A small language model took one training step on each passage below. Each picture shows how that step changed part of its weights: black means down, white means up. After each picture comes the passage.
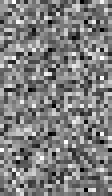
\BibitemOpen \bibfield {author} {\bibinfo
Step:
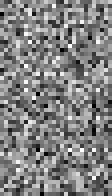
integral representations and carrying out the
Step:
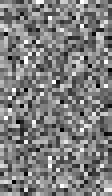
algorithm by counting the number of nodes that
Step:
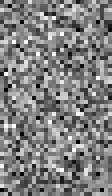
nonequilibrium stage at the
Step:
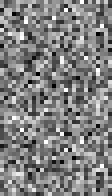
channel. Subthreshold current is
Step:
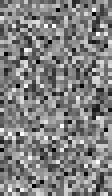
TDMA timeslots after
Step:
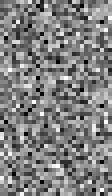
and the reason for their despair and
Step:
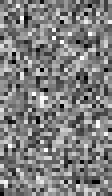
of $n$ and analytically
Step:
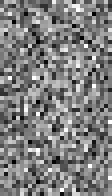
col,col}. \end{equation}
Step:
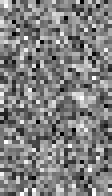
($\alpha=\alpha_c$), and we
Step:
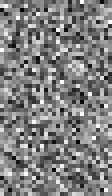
over 6 months before weighing 1
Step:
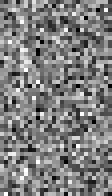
sensitive and can be damaged after
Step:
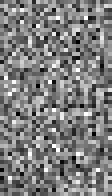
n.d.). While the nation
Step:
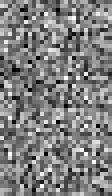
of the celiac nerve,
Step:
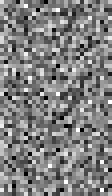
In the workshop materials,
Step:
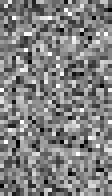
at this site showed that organic systems
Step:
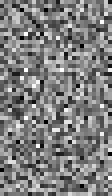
working bodies can be an alternative
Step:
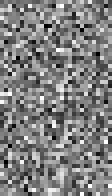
The textile reinforcement
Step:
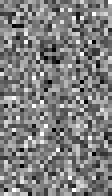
pixels affected by RFI
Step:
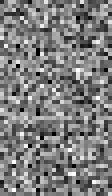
p)$ All of the predicate relations defined
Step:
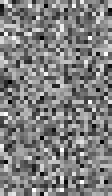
- - - Dark measurement started.
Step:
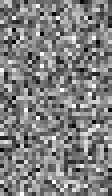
gynecomastia cannot be
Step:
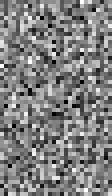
the reactions can then proceed during the
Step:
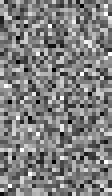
between the two pages may help users find
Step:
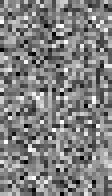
in the different simulations. If several values for
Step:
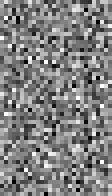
\eject The freedom via
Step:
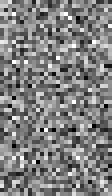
final states per km between the decay and
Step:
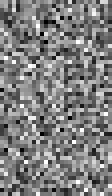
factor to influence the customer satisfaction towards
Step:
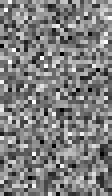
of as a protective factor against
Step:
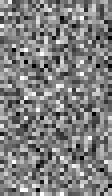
association, with equality and the
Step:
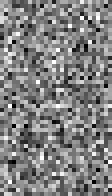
could be retrieved using our curve
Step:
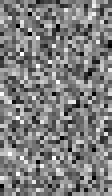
asli villages and visit natural
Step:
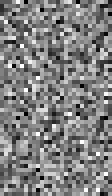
Isoflupredone acetate
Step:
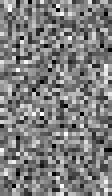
with a population exceeding 10
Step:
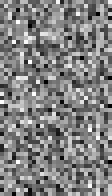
included decision-making speed,
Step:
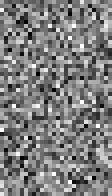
amplitude of the phase oscillations remains independent on
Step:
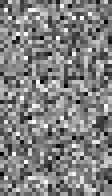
s)$. By slightly generalizing the definition
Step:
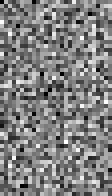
of compatibility of capital
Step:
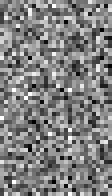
to improve the preservation, conservation
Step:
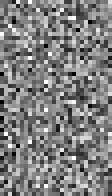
of mothers polygenic p
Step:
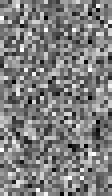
\section{SN 2016jca
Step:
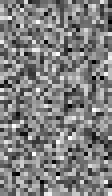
a robust audit workflow for community
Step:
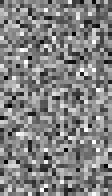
protocol, QMC demonstrates significantly
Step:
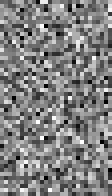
user feedback, the study aims
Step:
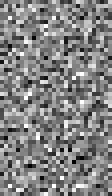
often successfully influences its common
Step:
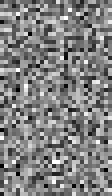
[24], and the main characteristics of the
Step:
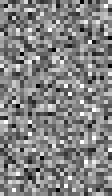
SRb sources is shifted
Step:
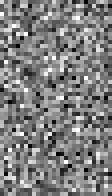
al. [17] graphene
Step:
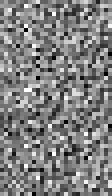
and Quantitative
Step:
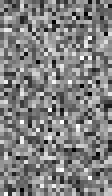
correlation at smaller spatial separations. For each
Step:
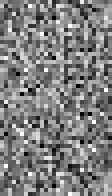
flight can be adopted:
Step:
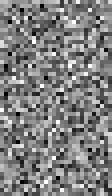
the property that it is equal to the
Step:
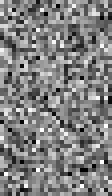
are very close to experiment with the
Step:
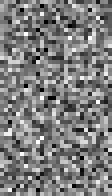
is a strong property which in practice
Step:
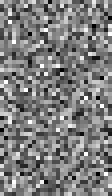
age of 90 [4]. In the
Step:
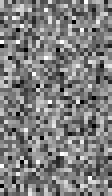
(13) for inner loop and again
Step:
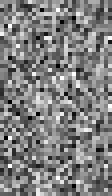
(Mo), nickel
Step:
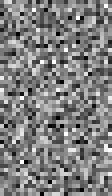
dramatist are universally
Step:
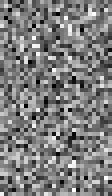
the concept clearly distinguishable
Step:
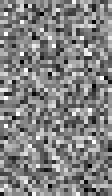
less scientific, because physics use
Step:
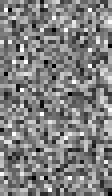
by increasing gamma value, and slightly
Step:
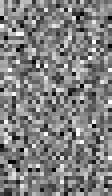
mg of cholesterol is
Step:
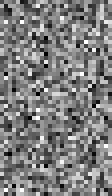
for example, coastal areas,
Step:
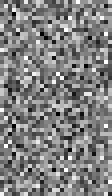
autonomous communities grouped into
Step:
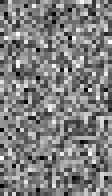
Born in Bijapur,
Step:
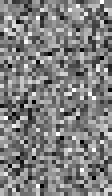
carried out to identify the structure of
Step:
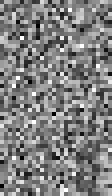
radial velocity changes and finally you take
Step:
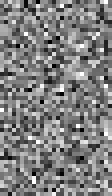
the plane is much less than that in the
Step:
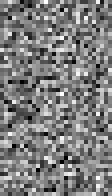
Melaka, Malaysia
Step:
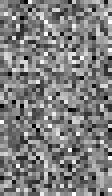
showed a median progression-free
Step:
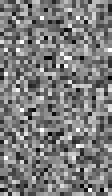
hydrological data. If the
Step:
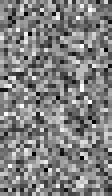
method is used when conducting the research.
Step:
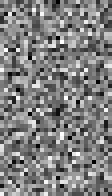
risks using inverse probability treatment weighted
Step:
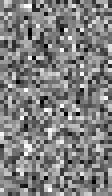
product, such as price,
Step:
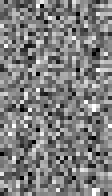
CLT cavalry as
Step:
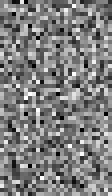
conduct in the recent past has been far
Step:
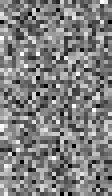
their measurements and boost significantly the
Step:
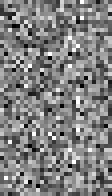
pixel”* as one student
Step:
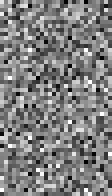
groups. [29] In line with previous
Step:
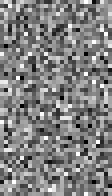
F, Alvarez-Lopez
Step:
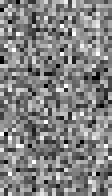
that SAPRC-22 is an
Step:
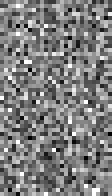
CLAP score extracts the
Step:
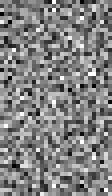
conditions that are less impacted by human
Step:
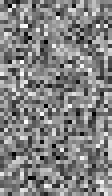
top quark loop, leading to a new
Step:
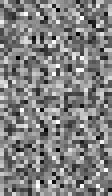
nothing due to their more significant de
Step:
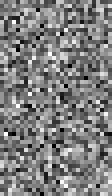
mean as the final proper motion for each
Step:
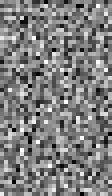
Fig. 10 Crack distributions at
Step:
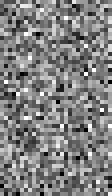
to color the oil containing the
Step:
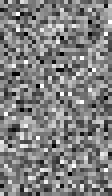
weak aspect constitutes the degree of
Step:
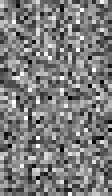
belief that interlayer coupling
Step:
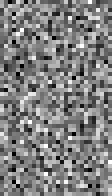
spectrum (see cyan curve in
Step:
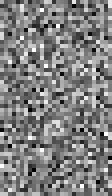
of the transformation matrix. Although in
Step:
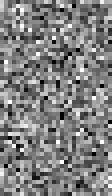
characters) it is well suited to
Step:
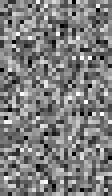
E^{\rm Nariai} =
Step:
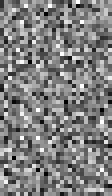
many radical diseases [11].
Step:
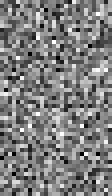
The sulphonation of these
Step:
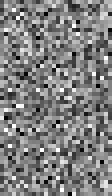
approach. In the non-commutative
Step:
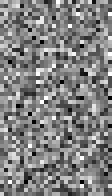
FSRQs. This is done
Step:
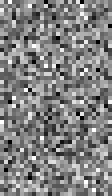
of a task that can be mapped
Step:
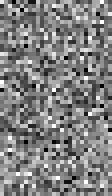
unbiased view of stellar variability on
